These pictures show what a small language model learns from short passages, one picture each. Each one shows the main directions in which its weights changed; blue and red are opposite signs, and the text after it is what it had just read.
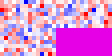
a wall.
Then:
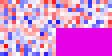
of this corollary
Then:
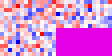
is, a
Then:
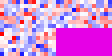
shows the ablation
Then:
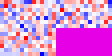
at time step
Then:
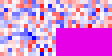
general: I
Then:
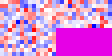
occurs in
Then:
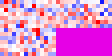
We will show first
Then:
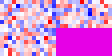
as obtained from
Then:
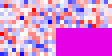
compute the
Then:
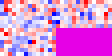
model runs
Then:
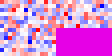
the nuclear
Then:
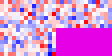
an opposition
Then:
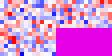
of the constructions
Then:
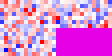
observations to
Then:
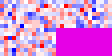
the number of
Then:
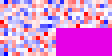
the minimum value
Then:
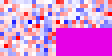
near $x =
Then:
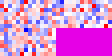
general (as we
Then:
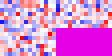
got combined
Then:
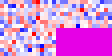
with increasing number of
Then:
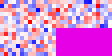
a line). The
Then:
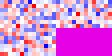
So, the set
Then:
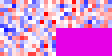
negative derivative
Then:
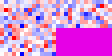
the above conditions on
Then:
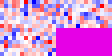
the conference.
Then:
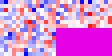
Let ${\phi }
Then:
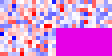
then the key
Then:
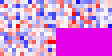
and Lu,
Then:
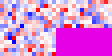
the boundary conditions of
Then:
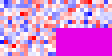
а также
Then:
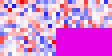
interesting topics
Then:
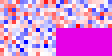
of the total
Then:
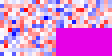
loss. Algorithm
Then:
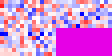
began in the
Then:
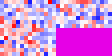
share the same
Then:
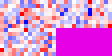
на основе
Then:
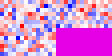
the paper.
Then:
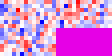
y quatre
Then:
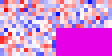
The formulas in
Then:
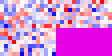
solution of the system
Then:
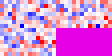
the above models
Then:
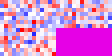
dynamics, after the
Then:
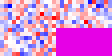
hand, studies
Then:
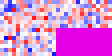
localized cluster of
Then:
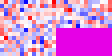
for the very
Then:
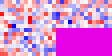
mass regime where
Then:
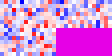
Problems in
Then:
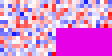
focal length is
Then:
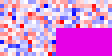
the connection between
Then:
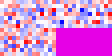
of planetary
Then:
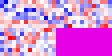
que doses não
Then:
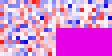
The quality and
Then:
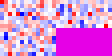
Parry and
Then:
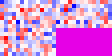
classes as in
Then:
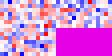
the continuous safe
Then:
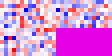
finite number of
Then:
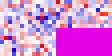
open subset $U
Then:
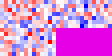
highlights that
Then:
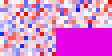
for classic
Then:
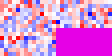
nun den
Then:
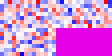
curves, the
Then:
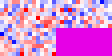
because of the
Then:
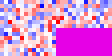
just a slight
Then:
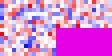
study is the analysis
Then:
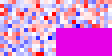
Social Science
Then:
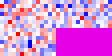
is also multiplied
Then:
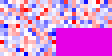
have an odd
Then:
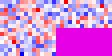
of the activity
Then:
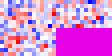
The distinction between
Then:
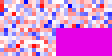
game, the
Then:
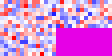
\newblock Using
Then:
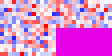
While the
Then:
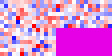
particular, the author
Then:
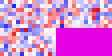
singularity. We
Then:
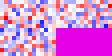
< \varepsilon.$$
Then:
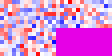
due to Zong
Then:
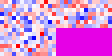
that a graph is
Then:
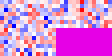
modular pair in
